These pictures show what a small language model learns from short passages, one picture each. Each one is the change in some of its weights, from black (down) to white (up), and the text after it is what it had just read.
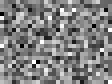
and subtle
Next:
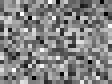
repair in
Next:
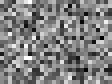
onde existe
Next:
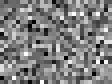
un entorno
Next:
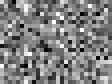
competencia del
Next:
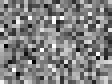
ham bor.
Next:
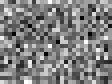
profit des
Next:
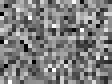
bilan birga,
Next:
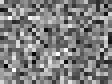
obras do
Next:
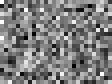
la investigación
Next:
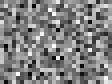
uning rivojlanishi
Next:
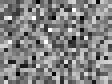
et cette
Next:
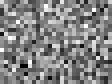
e valores
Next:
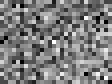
до В.
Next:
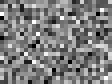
a preservação
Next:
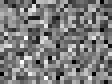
sino que se
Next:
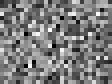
de presión
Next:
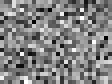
ci doar
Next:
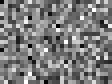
the Romani
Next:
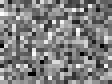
de las islas
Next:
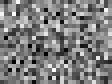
– чаще
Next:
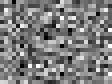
sub aspect
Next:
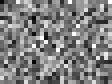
que libera
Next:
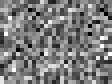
hasil dari
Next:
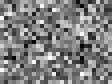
Emília e
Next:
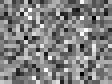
na cesta de
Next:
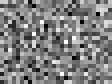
for the influence
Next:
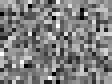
ini lebih
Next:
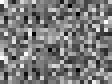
a literatura
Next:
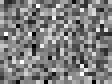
como o meio de
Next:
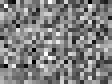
técnica que
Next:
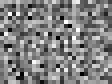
The history and
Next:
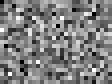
a ideia da
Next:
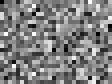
bu durumu
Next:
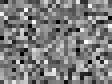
спектра и
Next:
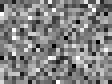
nos anéis
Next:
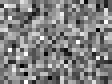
A crescente
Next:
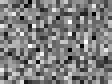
like that
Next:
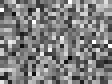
lambs have
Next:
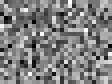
pueden generar
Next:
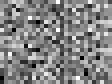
faoliyati ¹
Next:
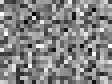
junto com o
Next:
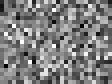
seguirão a
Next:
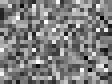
los países
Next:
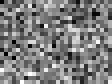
of ancient
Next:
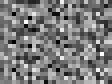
перейти к
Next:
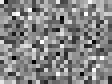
marco normativo
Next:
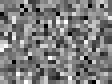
se solicită
